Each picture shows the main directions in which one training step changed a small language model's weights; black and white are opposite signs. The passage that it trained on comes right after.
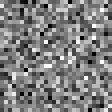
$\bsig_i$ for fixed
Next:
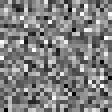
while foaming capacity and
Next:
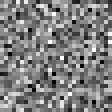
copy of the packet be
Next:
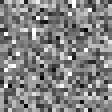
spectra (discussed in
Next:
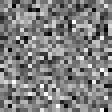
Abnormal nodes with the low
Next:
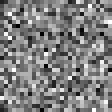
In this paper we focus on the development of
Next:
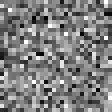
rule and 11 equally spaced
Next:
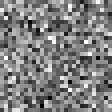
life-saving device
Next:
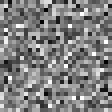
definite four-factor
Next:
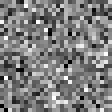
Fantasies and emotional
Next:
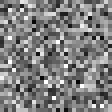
they represent. These materials are
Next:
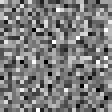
the exponent by $\bf A$ from
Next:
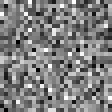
emission lines, while the interaction energy between
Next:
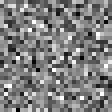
teachers for all levels of
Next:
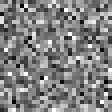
(NWRC) was set up on
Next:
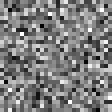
e_i are entities in a
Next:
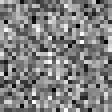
structure (Ti) obtained during later
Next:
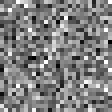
not valid for strong ordering, and the
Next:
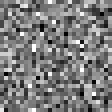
be evaluated from the one magnon states
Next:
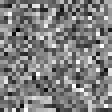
and ankle strength, structure
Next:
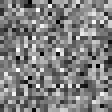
His research interests are in the areas
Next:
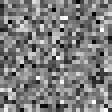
redshift catalogue.}
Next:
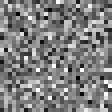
the impedance value is observed.
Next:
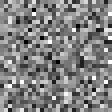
LENA which is designed for
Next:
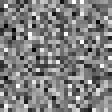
reduction to the Bingham case by
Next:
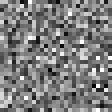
the single photon, low temperature regime.
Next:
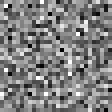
the O-RAN protocol
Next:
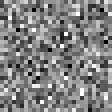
Flowering W_1 :
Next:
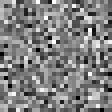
no propagating degrees of
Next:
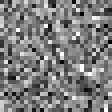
spins and is assumed to decrease with
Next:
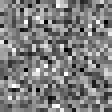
generalization of Wilson's framework
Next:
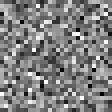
a good mixing-behaviour
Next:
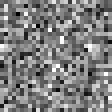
define the coproduct and the
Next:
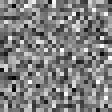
in difficulty and certain
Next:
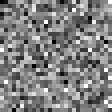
ground states, which may be achieved
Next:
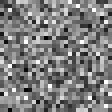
patients was collected. These
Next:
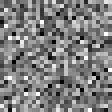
on the temperature and transverse expansion
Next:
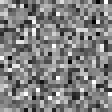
was calculated using the following formula:
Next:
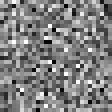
which approximately 45% occur during
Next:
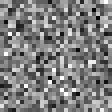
of the desired code. In other
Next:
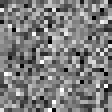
neighbourhood an infinite
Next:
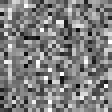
of BERT and will not include the
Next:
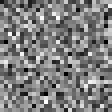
SN 1006 NW, with the
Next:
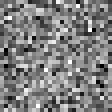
the rapid densification
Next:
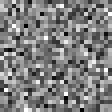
to find opportunities for participating
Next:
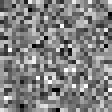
and show that all possible interactions are
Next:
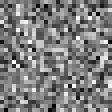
data was thoroughly assessed and
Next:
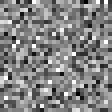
Saletera one Village from
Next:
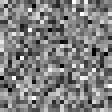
current study's finding that the role
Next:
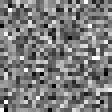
related to the presence of the
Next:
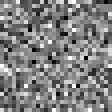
which is the strongest among other lines
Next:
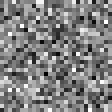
rights movement were powerful
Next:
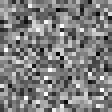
Legal personhood entails
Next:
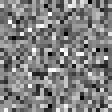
indeterminacy and falsity
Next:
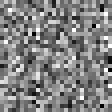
$X$ particles don't
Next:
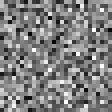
the leading large log $\sim
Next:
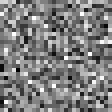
also influence the decomposition process
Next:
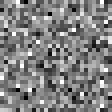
defines a foot with no any
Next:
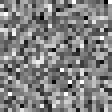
Conceptualization, Formal analysis,
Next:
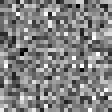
the heuristic performance metrics
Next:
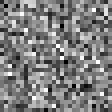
switch rules are
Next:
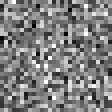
. . casus belli?"
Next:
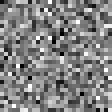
between Alice and Bob which can be
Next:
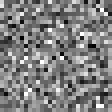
where $\overline\lambda$ and
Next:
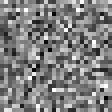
Literature about *Alstonia
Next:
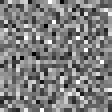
a larger scale of effort: the
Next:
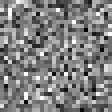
But care should be taken to not
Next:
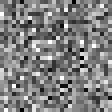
LP, a for-profit
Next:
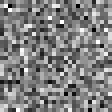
disadvantage of mechanical
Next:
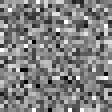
with predicted output selection, the
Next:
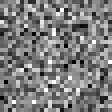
within a CFT since it is not
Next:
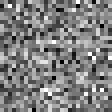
know that... it depends, because
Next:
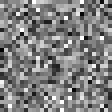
the inner and outer horizons
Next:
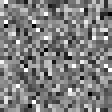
estimated sample size was 55. The
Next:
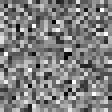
by the feature in the case of large values of
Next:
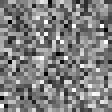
provides an example implementation of an
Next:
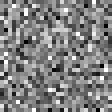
5.2.1 For the remainder
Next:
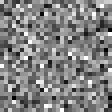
web service and play the
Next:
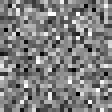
no leadership training that equips
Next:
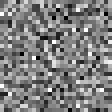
. Subsequently, all the
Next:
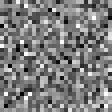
and PPD (Predicted
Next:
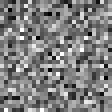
PRICE INDEX IN
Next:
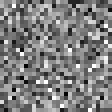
fields (dashed line). At
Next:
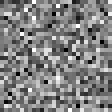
aerospace, marine,
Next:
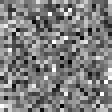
desert and mountainous regions
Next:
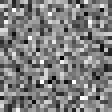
the free energy of dissociation of
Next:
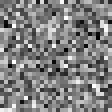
inverter (NQBI)
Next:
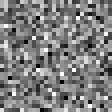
\alpha} + 2\pi \alpha'
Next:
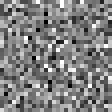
English speakers tend to
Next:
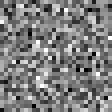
GHz range. The sensor
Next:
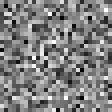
scalars weakly coupled to
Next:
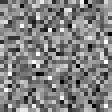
of the universe also can be seen as
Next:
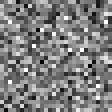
transition region we also perform calculation using
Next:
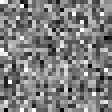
the student gains in the
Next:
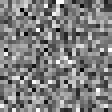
further analysed, for example by applying
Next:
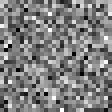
integration and easing tensions
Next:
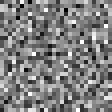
to the vacuum. Particle
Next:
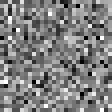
regime will be our future direction
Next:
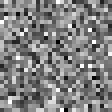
thousand three hundred and
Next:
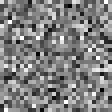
order to take the diffusive limit
